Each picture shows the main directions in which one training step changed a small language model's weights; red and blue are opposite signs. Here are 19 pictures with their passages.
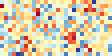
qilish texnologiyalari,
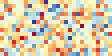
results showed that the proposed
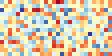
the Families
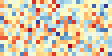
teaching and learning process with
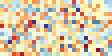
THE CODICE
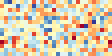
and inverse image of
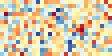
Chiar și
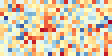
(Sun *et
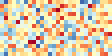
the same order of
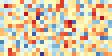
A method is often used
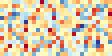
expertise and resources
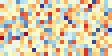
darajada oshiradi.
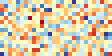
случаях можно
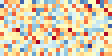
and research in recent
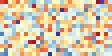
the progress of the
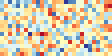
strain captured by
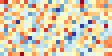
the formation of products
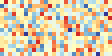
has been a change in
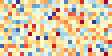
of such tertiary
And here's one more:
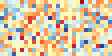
area, and the total
